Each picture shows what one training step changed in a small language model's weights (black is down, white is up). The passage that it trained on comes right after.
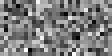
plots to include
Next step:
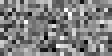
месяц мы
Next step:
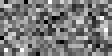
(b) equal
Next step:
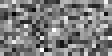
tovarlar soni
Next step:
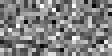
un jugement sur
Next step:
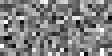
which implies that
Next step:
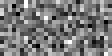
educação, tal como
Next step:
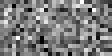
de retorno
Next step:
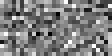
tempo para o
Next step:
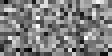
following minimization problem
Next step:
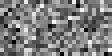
du rôle
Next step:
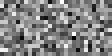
of recent efforts
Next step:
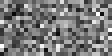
the protocol of
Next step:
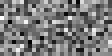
domain generation
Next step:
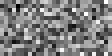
traduce classici
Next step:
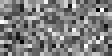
of the stellar population
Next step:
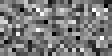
QPO of the
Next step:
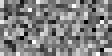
calculated for this
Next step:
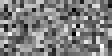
result, the energy
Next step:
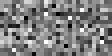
que a sessão
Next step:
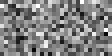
key phrases are
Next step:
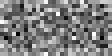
of an invariant
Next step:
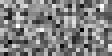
differences can be
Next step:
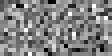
kasb eta
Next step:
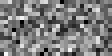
which extends down
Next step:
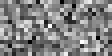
espacios de
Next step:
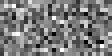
actores sociales
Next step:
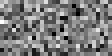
of the study, both
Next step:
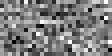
equation. So, the
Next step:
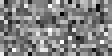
bottom up approach
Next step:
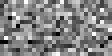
Tumanggor and
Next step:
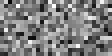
vraag 'of
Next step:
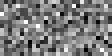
x4 Порог
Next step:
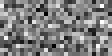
the Fergana
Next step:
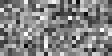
siguientes: -
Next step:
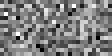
de l'étude
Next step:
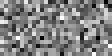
of Institution,
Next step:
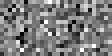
reconstruction from
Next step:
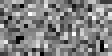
Images were
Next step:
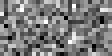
kunda har
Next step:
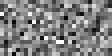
to retrieve
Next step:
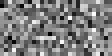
would cause a higher
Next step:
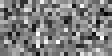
provides very short
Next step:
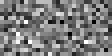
освіти з
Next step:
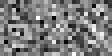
mixtures in terms
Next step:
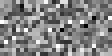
of larger concentration of
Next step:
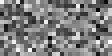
matter physics.
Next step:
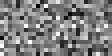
has albeit
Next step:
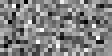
one introduces time
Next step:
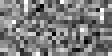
e combinações de
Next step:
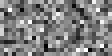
model added are presented
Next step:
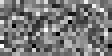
saqlash va
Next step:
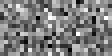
We present informal
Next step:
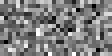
мире не
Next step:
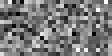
polarization in the
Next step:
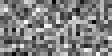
grid with no
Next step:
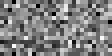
que batem à
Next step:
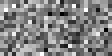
S9 includes
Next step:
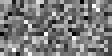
different diagrams can
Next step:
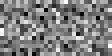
be a “working
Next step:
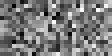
trgovli na
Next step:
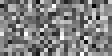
these simulations is $\sim
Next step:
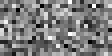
esas alarak
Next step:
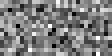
garantia a
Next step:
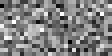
$I$ stands
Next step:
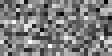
and Ritchey
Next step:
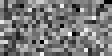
files by using the
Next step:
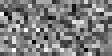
in a dashed black
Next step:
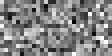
$N$ curve
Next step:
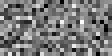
the RF model
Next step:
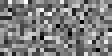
de accountant
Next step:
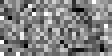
kinematics for
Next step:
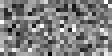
for the same series
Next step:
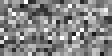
- 16 tahun
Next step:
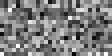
persona vectors
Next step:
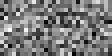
человек -
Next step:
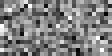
even accounting for
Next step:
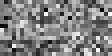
olish va oila
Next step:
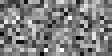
use intervals of
